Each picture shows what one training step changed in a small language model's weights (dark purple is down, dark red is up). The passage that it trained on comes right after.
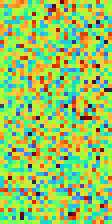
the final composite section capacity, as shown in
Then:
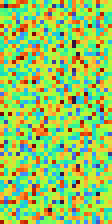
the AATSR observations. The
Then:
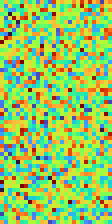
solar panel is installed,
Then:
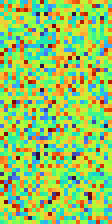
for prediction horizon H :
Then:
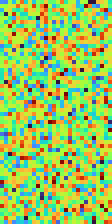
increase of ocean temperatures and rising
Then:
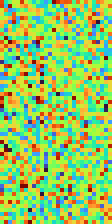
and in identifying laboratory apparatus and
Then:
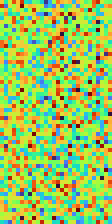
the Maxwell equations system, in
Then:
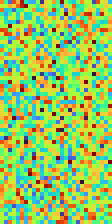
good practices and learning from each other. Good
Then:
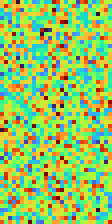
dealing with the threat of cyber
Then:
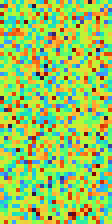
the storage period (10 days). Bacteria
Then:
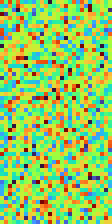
- Child abuse, domestic
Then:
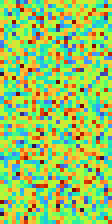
Africa: Benin,
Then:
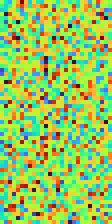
reaching classification success rates of up to
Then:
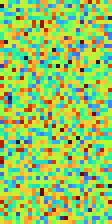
payload is known, there was also the
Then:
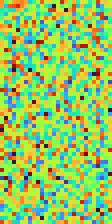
the search terms in their titles,
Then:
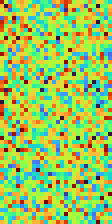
in the TMJ, and TENS
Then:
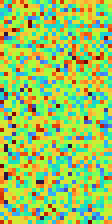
to contribute to the three goals set by the European
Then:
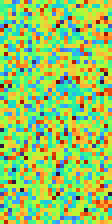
Even though AI is nowadays closely
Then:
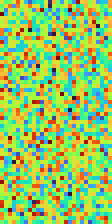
values the natural health-giving properties of
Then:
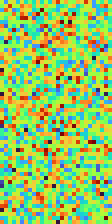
growth was tracked and contrasted with the
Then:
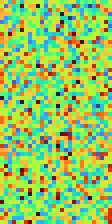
exculpatory evidence in this and other
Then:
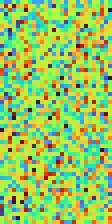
number of residents who live and work in
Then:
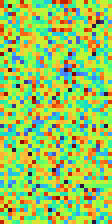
and biomass indicates that a feasible hybrid
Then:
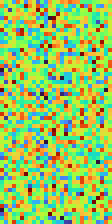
mentioned to care for the Garden of
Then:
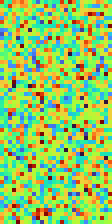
on its readers' decision-making processes.
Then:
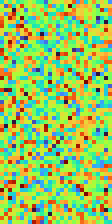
Amu Darya, Syr
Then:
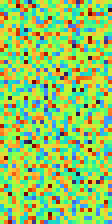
**end for** - Appendix
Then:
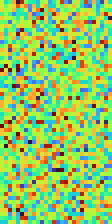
findings: Students taught using
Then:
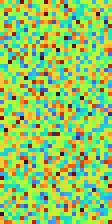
antibiotics, analgesics, and
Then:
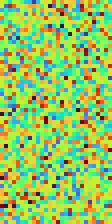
are investigated, and a (positive
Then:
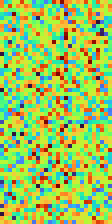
and occupation of most male adults
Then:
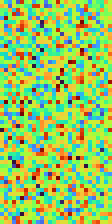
Numerous pharmacological properties,
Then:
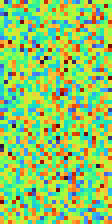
side faces of CPR do not have the
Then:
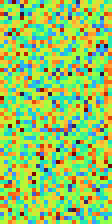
Pugliese, Massimo
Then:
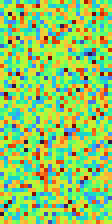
tree level is low, while the evenness
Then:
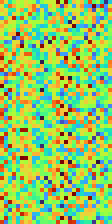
KL and KLAC, and slightly
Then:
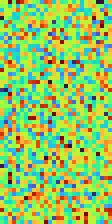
can only be preliminary. Above
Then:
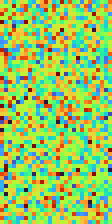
irradiation, exceeding 2
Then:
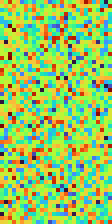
flavour, body, taste,
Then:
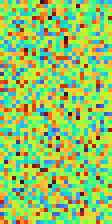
case studies, the risk reduction arrangements,
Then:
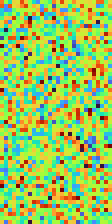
to be the preferred domain and was
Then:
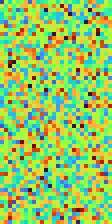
the matchmaking tool described in WP2
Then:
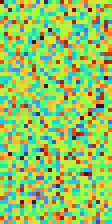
of Taiwanese Trust in
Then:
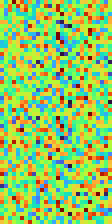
Independence Day²⁵⁸. In
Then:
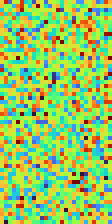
ulcerates, it can mimic
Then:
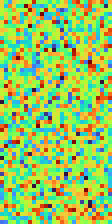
The inclusion of forensic visit to
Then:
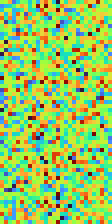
common emotional opinions has gained more
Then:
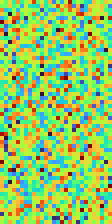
years. The Altman Z" Score
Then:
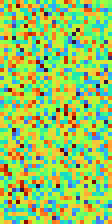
SPM maps retrieved from these
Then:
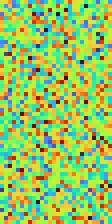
of the jobs at work is more demanding
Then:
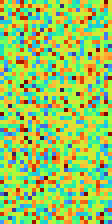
Barriers to successful implementation of inclusive
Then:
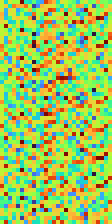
FRACTESUS training and education activities
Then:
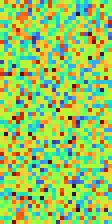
The lowest one is on the criteria
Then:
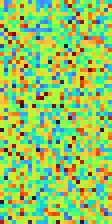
Historically, Mediterranean
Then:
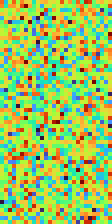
addition to relevant history and examination to reach
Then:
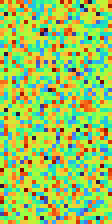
center of the thermal images to detect the components
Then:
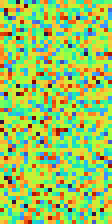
mm was set as a discharge probe
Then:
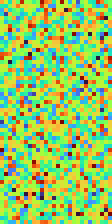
its successors forms a branch of the
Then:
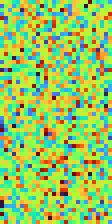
effective depends not only on what resolutions
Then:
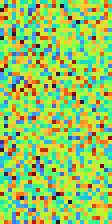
relocated. While no mortalities
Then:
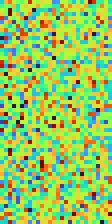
can be seen a VFP collector requires a
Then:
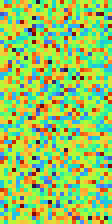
impact on the scale reliability ([21]
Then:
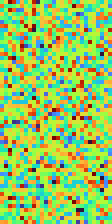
fountain architecture in Asia Minor
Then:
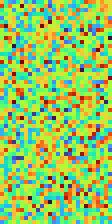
satellite 2. Establishing
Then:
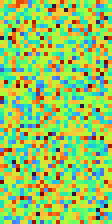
the intermediate algorithm's calculations,
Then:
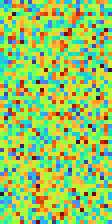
tribal groups inhabiting eastern
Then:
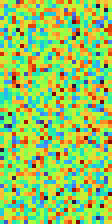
an analysis of 2018's Ro-Pax
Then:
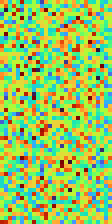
Failure modes and effects analysis
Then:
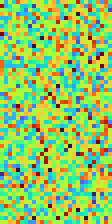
for the ECOWAS members investigated is negative
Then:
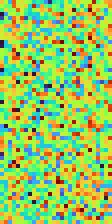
MRSA Isolated From Wound
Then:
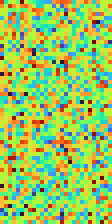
and work in the same direction among all the stakeholders
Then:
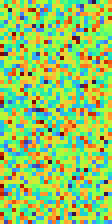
is uncompensated. Inductive
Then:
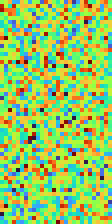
minijet injection moulding machine
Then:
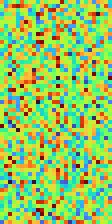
about the potential social risks that may arise as
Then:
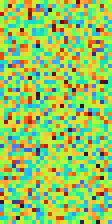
and adapt to new types of engine and
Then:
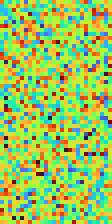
finite dislocation fault in an elastic
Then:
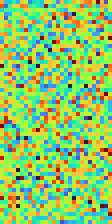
we can hypothesize a positive link between
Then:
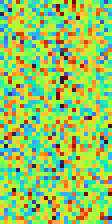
DIH Digital Innovation Hub
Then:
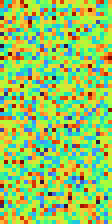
tolerance, are: Most ionic
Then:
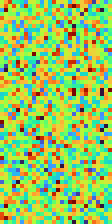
Random cavity shaves were not
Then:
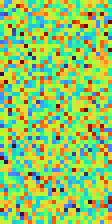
Good AI belongs naturally
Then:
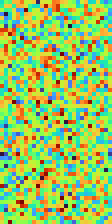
shape the investment climate. Digitalization
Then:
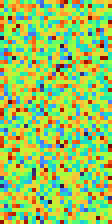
i.e. consumable products, industrial
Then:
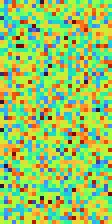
age group 20- 40years
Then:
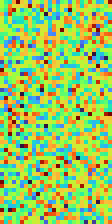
is thriving very well due to the
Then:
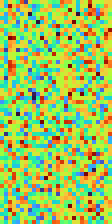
8 Arrangement and fabrication
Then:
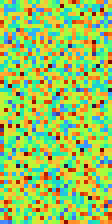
box on Circular Library
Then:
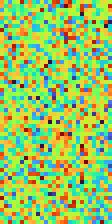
in the organism and are vital for
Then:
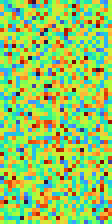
pH of the solutions was adjusted at
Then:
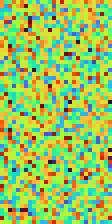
to observe that although there is a
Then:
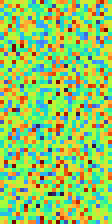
the Kalman filter are the state vector
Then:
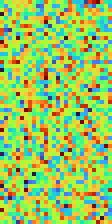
experimental works [12]. Until now, the
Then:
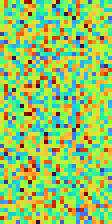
been promoted through subsidy
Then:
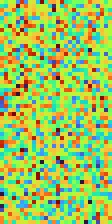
process that involves socialization and the
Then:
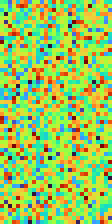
privacy risk has a substantial impact
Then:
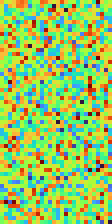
the authentication part. In terms of
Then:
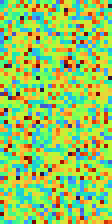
researched in recent years and was used for the
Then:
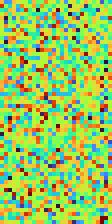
hyperparameters to achieve maximum performance per
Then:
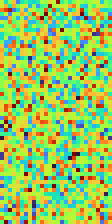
is important to understand that Perez
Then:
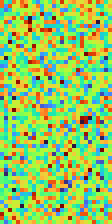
to be specified. An appropriate choice of
